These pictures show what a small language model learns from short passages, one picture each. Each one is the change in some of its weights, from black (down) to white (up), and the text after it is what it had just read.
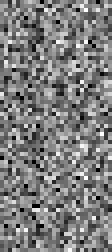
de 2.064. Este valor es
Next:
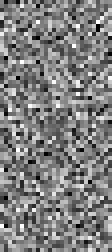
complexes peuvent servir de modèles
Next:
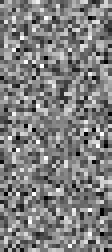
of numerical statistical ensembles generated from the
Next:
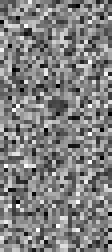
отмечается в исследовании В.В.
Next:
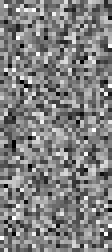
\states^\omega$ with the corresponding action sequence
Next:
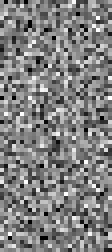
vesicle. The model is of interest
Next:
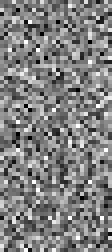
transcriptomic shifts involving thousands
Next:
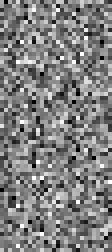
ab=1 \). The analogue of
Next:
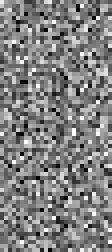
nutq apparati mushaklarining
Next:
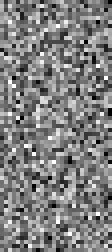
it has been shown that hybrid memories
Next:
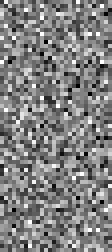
the IBD event are searched for in
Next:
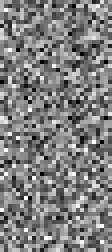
Hilfe zur Herstellung von Kohärenz
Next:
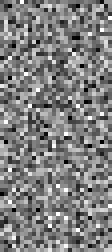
из общей системы влечет за
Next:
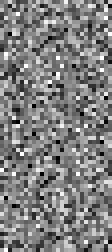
Acreditamos ser pertinente ampliar
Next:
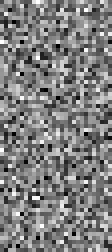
disorder does not directly affect $\Delta$, it does
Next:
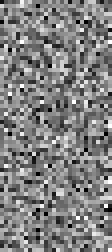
lattice scheme. This is supported by the consistency of
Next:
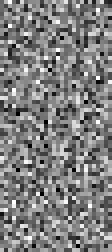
pattern and also get rid of part of the
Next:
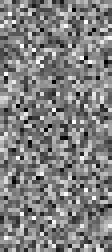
distribution of mass within mobility networks could unveil
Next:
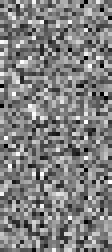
replenished in the star. When the
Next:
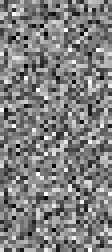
Senior Lecturer Bobobekov
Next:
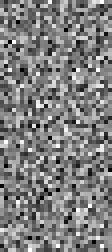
de notre recherche de terrain.
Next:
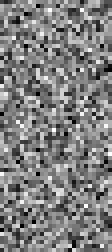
fields. A theoretical basis for understanding the paramagnetic
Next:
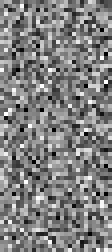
background signal of coils is negligible compared
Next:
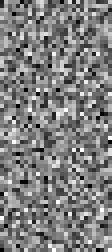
grid computation, we find a metallicity lower limit
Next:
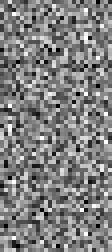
Manado 11. Freddy T.
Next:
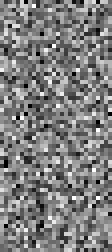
de ces études soulignent
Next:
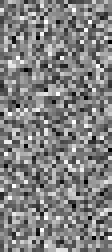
the VGG net of the mass values,
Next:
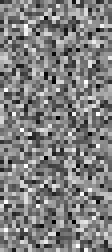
A. L. *Toxins*,
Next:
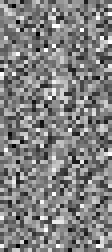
In this work we study the second order perturbative corrections
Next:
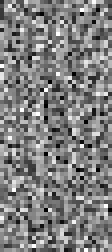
(по произведениям литературы)»,
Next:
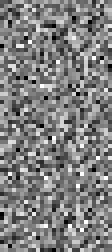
pedagogik shartlarga amal qilish muhim
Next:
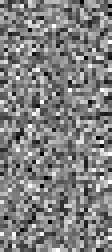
Thus the main goal of a WIMP search
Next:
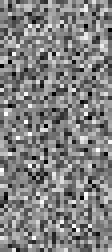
[in (c) and (d)] are
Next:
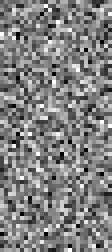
solve the inverse stellar problem described before, with
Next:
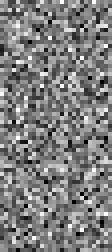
et-Tâhir Ahmet,
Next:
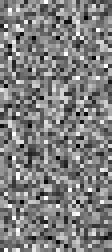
только за счет других, а результат развития
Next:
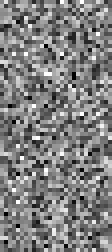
J. K. (2001). Probabilistic
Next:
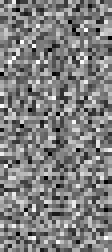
yetgani sari ilmga,
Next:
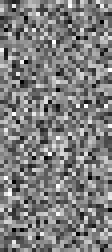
The information shared by these objects in their structural
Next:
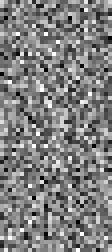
persistence, and targeting valuable
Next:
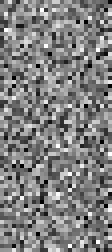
now obtained by the standard procedure of variation with respect to
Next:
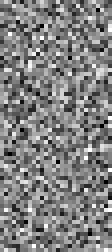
absolute value is equal to the separation energy of the
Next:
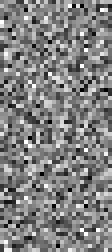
change of about $+0.5$ to
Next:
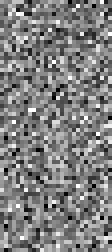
grandiosas, mujer; talentos como
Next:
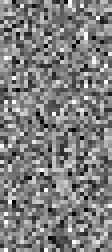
qo'llanilishi va uning natijalari
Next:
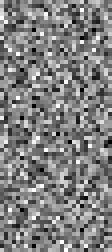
(Dissertação de mestrado).
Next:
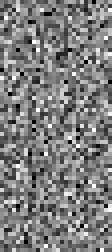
2.} If a criminal agent
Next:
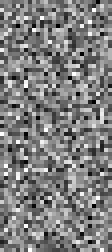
Исмоил. Жинлар базми
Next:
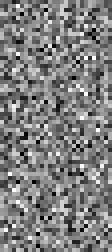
bad, Bu arig‘dan sensizin
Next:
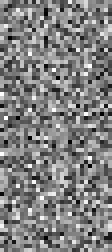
data immediately and thereby allowing anyone
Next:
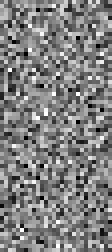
qubits is larger than the average LE between
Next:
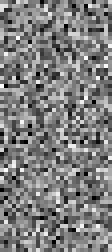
der Schweiz, erstreckt sich
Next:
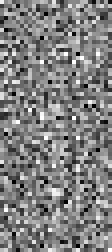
various reddening laws and R$_V$
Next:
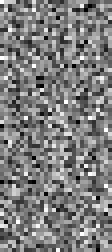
тил тажрибаси . Олий
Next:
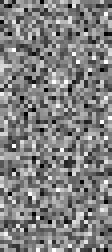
based on the current infrageneric classification*,
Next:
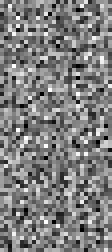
oila sanalishining ham ayni sababi
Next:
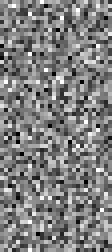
qildi, adoyi tamom
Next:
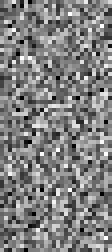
| 0 | 0 | Specified in process |
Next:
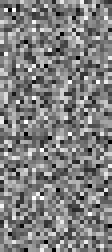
properties due to enhanced density of states,
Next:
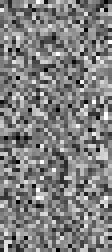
of graphs produced by the algorithm as it applies
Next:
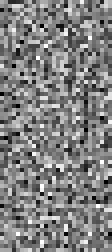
and therefore is a measure of conformal symmetry
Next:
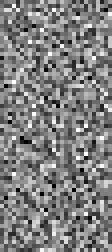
$PT-ST$ channel is often better than the
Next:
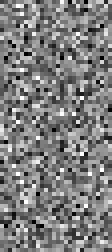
de grueso. Estos cristales
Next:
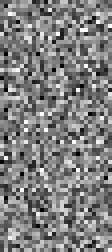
social, e não consiste apenas na
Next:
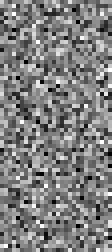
systematic uncertainty in the estimate of the correlation function owing
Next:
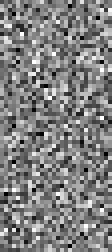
In fact, the first inequality in this chain
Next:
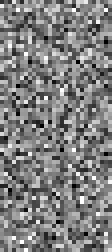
nazariyasi uchun xizmat qiladi.
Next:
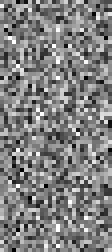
related to each topic. Their work suggested
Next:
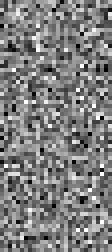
«...Надо, чтобы
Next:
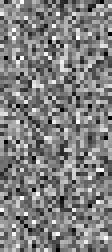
de predicción de la satisfacción con la
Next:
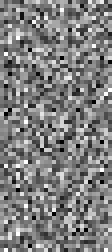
pessoa, de tempo e de
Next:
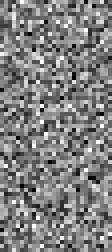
may lie deeper in either the operating
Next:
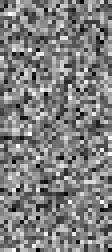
section, we first show how the approach scales with respect
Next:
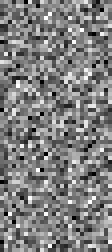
із іншим, дозволяє
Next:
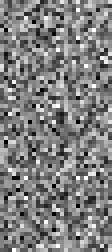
significativos del contador de direccionamiento de
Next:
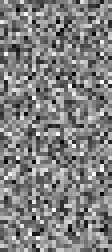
ahínco por su sucesor Carlos
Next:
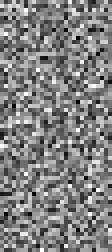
Santos Pereira, Eduarda
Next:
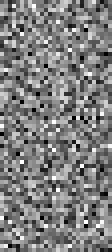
fields at $\tau=90$ in the
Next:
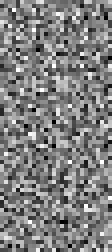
with the core. We derive abundances for up
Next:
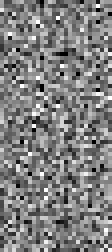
which corresponds to the optical phonon energy of
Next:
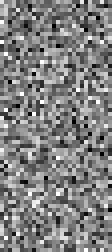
MCQ, provide accurate and intuitive
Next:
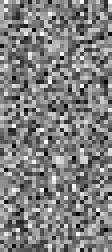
– ta'lim-tarbiya tizimini
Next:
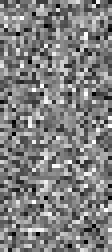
near zero when the energy falls below the gap
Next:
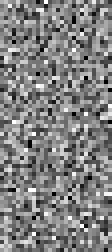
exhibiting a splitting of (720
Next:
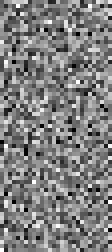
может возникать только в рамках того
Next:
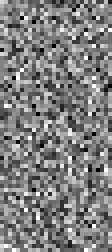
stultis imitatus almam
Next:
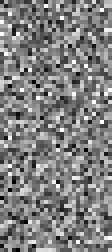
Selected inversion \end{keyword}
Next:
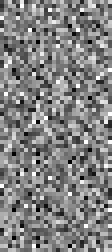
dynamical degrees of freedom associated with the scales
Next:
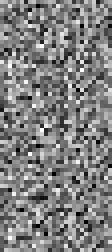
Mohanty, S. et al. 2007
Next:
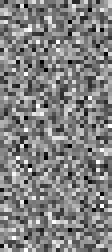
of the clump. The additional cooling available
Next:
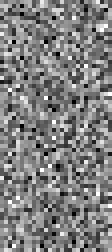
three-dimensional sphere, or a two-dimensional
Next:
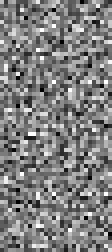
on the critical exponents this could be interpreted as
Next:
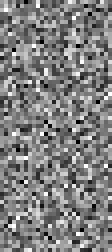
Ona tilini o'qitishda
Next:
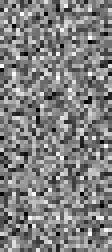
gel is transparent allowing us to observe
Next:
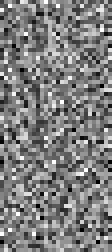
uslubga ko‘ra nav va
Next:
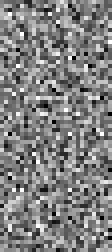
a generalization of both, the maximum entropy
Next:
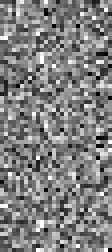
the proportional-share bandwidth allocation
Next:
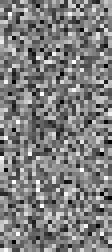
inaczej myślący
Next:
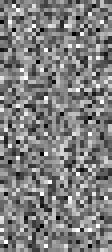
oleracea*), Вьюнок
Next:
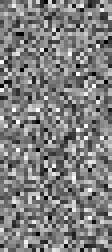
INFO Qabul qilindi:
